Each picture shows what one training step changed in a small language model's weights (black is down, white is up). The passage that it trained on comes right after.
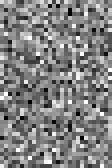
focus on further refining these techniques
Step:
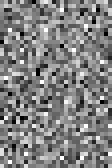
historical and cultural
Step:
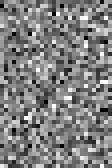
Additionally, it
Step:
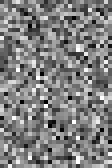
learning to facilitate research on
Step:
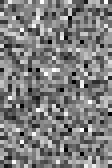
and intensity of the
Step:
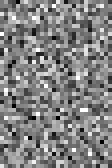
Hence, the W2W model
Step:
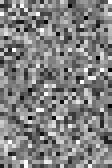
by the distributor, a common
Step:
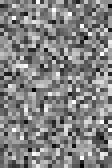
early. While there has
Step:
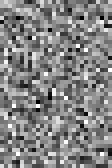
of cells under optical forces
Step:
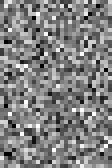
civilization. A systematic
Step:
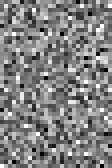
Traditional solutions to these
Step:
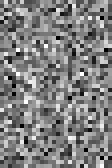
facilitates rapid
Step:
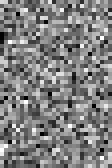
research is to verify the
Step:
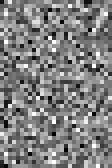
believe that the
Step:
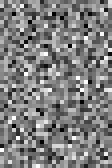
Tropics NRM
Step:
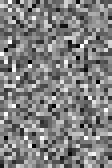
serum creatinine levels with
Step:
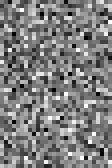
One of the techniques used to
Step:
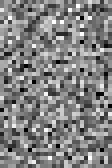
composition of methanolic
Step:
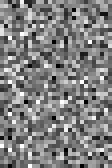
Algorithm (A): The
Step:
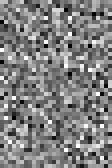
conditions are typical for open
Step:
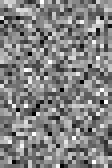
of symptoms to the
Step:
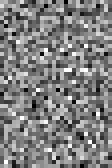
loss of activity. During the
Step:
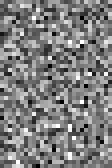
a pavement using these methods
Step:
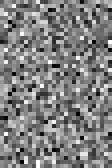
Cave Luxury
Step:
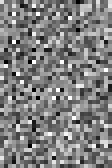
Societal impact:
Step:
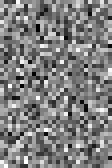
reports, the overall
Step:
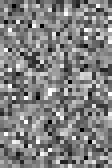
files from one device to
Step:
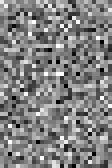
business students at a Chilean
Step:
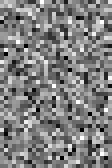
of impurities. This suggests
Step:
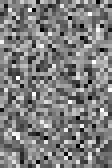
Effectiveness of Traditional
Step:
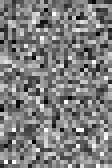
death penalty, while
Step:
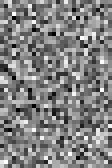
earth reproved the
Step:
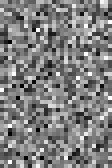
controlled study was conducted in
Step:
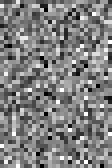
ear, a welcoming
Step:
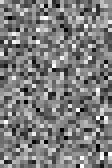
pilot facility for
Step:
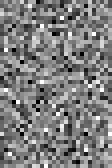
managers. But, at
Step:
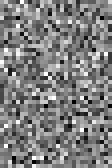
and properly preserved in
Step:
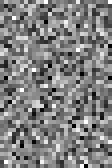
the amino acid, to
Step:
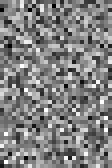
to conquer and command.
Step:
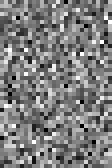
High). These four indicators
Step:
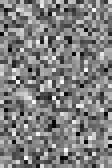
in a given system(s). The
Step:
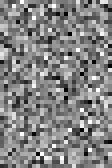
the volumes of inclusions
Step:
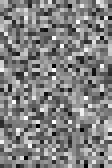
the survey many respondents had
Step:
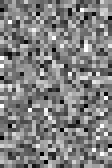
models show the following general picture
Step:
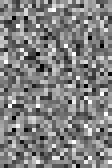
their reconstruction reaching with
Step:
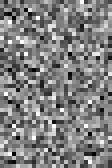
processing was realized using
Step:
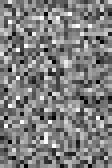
The most common column types
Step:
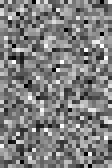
number of unmasked
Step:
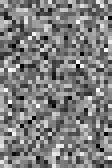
the threshold (Figure
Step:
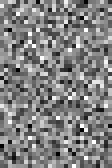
influence of specific aggressive
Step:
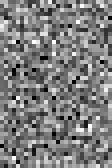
the structure of surgical
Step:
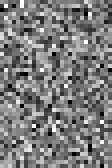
which may be grounds for
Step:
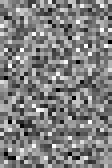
the image enhancement, features
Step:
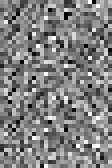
Lozen Mountain
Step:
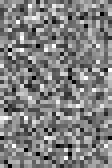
be due to the steric factors
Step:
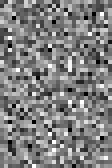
**Software availability**
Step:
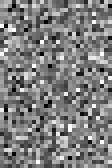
The important feature of APF is
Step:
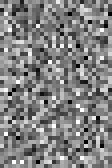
D. Smelser,
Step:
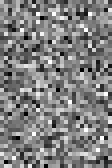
wireless multi-hops
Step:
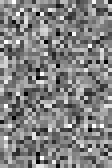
are conducting valuable scientific research
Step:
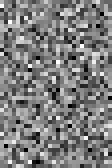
matrix that could be used for design
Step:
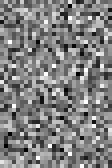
will be undertaken by
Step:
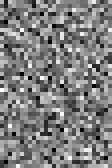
and normal vision [35].
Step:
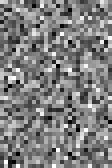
contribute to the economic growth
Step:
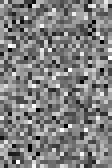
Conference on Software
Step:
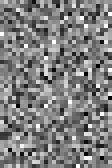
valuation, and selective
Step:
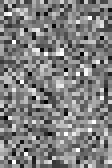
is given as several middle
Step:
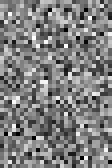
species present are represented in a
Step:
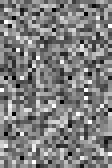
introduce regulations on the
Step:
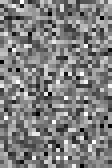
and decision-making
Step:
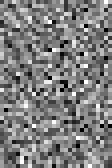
model or recommend a new
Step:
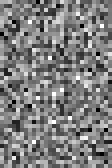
a short form appears with
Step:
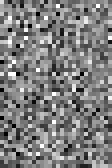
support Viet Nam’s
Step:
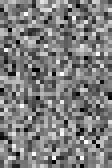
responding during communication. 2
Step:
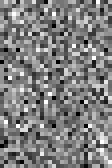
(1) does not apply -
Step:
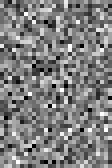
of protection (Garcia
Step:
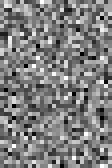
through the capital market by
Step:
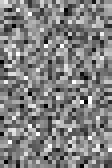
at the various conditions of 30 to
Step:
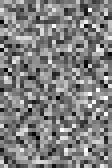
of the present having in
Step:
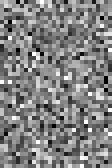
by exploring social-ecological
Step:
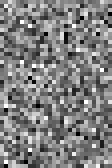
value of the channel
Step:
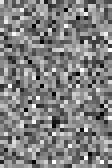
alternative sources of
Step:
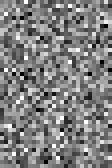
animals in groups one,
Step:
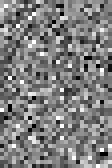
perspectives from the Global
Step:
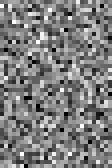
more likely to result in thenar
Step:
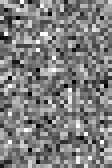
and e-satisfaction in
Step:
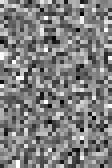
three different production systems. The production systems
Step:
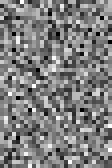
and better training to address
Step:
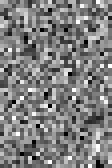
the standard has been raised,
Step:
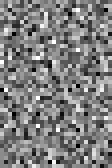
From the very beginning
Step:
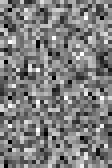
why there was a significant differences
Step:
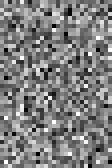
have been measured and these values compared
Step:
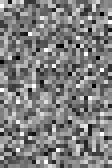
distributed nature of research
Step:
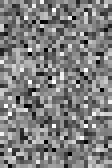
For the measurements , we
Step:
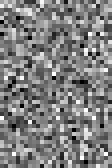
of study during the pandemic.
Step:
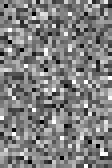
paleoecological analysis suggests
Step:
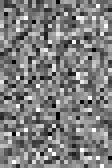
E, X)$ is called
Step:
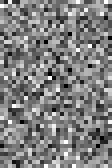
is not easy to order this
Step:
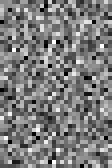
study (Nangonzi,
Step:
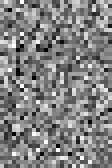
they had learned in the
